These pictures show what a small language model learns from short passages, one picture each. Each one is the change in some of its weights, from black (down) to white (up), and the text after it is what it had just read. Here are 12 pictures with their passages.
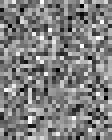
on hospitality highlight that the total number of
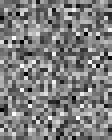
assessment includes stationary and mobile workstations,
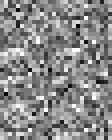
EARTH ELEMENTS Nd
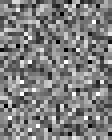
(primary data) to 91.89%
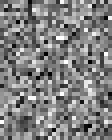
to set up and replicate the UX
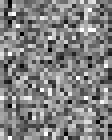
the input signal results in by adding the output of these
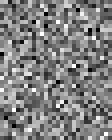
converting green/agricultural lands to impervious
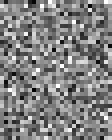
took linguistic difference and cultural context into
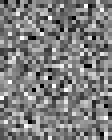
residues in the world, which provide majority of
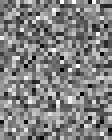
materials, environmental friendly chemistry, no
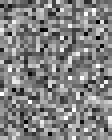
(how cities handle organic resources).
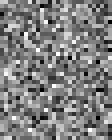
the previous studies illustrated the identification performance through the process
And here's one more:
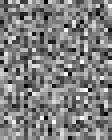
Cystic lymphangioma of
